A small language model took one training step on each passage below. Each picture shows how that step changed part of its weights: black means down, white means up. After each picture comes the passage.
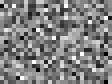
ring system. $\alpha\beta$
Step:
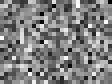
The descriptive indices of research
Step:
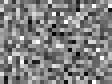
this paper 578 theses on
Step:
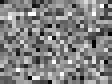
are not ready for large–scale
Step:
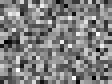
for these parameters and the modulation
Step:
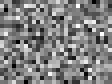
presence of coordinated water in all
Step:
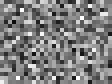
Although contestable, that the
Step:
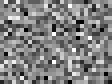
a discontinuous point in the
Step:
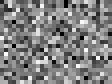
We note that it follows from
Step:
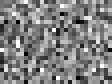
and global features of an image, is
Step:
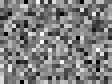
C_n$ such that
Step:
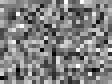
does not emerge out of the
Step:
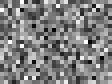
value is higher for shorter
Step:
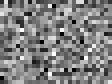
A.~Bovier, and
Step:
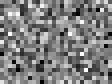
for detailed discussions on the
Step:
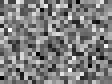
by a_i . These operations
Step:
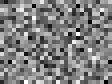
\end{eqnarray} where
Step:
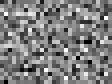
if $\vecy$ is
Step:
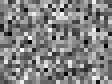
the use of digital technologies that
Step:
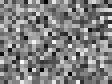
the images. First, the relative
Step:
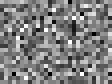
region. This is what has been found
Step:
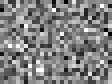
danger model with the aim of
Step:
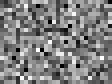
(35) here and simplifying
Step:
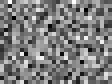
\cdot 1 + \lambda^2
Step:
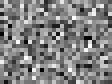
in phases during active
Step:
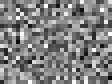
increase the benefits for the
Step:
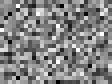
search and rescue
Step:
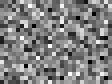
where $R$ is the locus
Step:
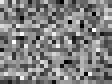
process of peanut harvest
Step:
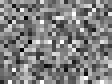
from 2011 March, respectively,
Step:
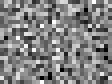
major ethnic groups in
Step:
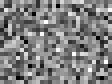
Rev. Lett. {\bf
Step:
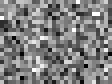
of the SALT approach for
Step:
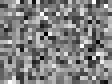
Mote Carlo methods. A
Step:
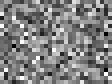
by multiplication by $\lambda$,
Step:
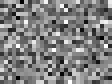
their personal work goals and
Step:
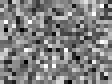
are therefore under exploration
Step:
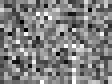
crystal structure as
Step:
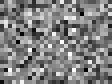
a particle from the barrier
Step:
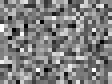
second limit in (2.3)
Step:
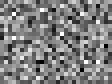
PC in the future, and it
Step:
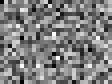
{equation} {0} \section
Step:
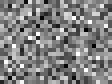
also Figure 3 b, c in the
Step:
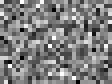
appropriate failure modes and peak
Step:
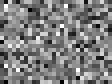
focused planes, by a factor
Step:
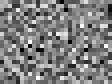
России. –
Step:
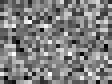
is clearly not what we
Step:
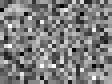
spaces}. \newblock PhD
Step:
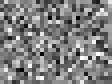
Conjecture \ref{BSV
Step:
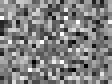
of the polymer functional
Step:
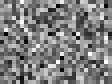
ADD ANY
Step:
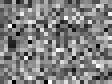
high content of phenolic
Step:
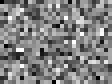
slowly ramped back
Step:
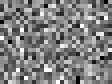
integrator is slightly more general
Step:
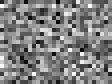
concentration, no zebrafish
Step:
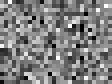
of $Q$ (the paths
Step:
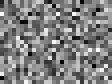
different grades of HPMC
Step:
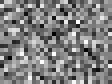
By analysing these factors at the
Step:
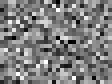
impulsive phase and into mass
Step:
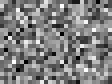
different applications can dynamically share
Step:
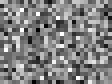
of these areas has become
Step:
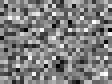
an Ibo clerk.
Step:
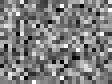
entrepreneur to
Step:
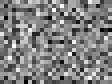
Basically, the method is the
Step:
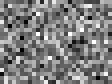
2.35, but showed a
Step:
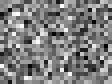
on how Covid-19
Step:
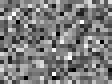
– original draft,
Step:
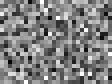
of inductive microwave
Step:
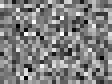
optical/IR spectroscopy
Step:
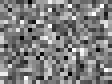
be obtained, such as the reflection
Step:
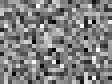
other words, the cloud
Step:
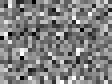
that some adolescent
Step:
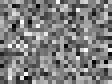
plates, m.p.
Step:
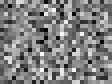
The monochromator was
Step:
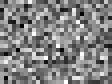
Lemma \ref{reduction of
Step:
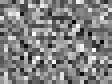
for their appearance and presence of any
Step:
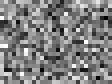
of groups, such as finiteness
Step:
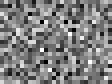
fully reveal all the
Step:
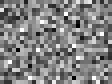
in Figures 4 and 5.
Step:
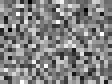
orthogonal polynomials by
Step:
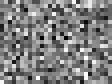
the analytical model briefly
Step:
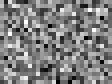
% \begin{figure}
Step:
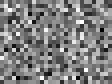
K\"ahler manifolds,
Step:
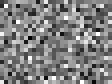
unique morphism $h \in
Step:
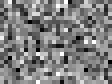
resulting from administered
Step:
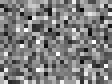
the HR image $Y$.
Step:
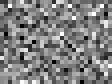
be added to the education system
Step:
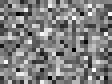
between traditional approaches and CNNs
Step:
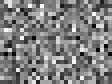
In order to find $z^*$ in
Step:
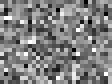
sets of $\kappa$ and
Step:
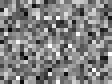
of the Wiener index and the
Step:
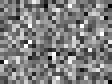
two-way traffic on a
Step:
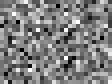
and a version of the TSP
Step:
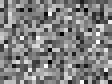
Consensus problems in various
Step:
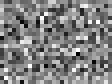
cases. In particular we will show that
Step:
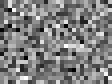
braided weakly integral
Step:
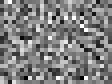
= 10. \] For any particular pair
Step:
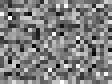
distance $d_{ij}$ with respect
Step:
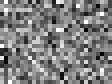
of Lower Agusan
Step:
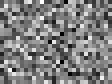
similar to the proton-proton
